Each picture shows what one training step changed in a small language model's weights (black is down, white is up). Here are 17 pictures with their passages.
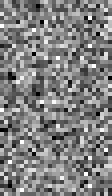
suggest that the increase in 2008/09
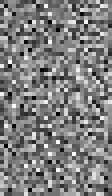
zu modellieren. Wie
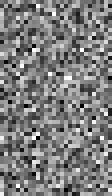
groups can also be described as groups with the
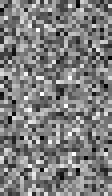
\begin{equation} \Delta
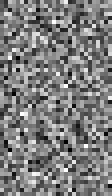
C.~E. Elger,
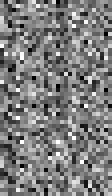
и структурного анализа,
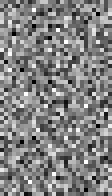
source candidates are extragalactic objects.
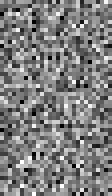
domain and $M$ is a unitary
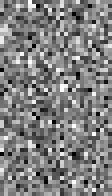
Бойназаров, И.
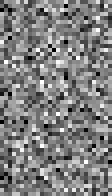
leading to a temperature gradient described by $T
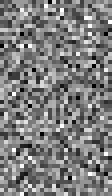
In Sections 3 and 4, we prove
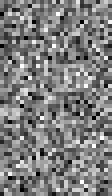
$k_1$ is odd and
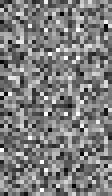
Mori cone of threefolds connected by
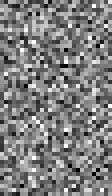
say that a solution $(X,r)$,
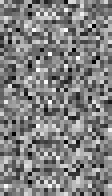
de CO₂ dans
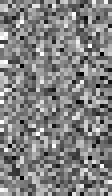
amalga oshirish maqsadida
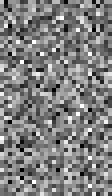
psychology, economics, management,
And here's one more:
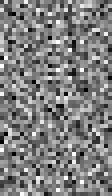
Collective Dephasing}
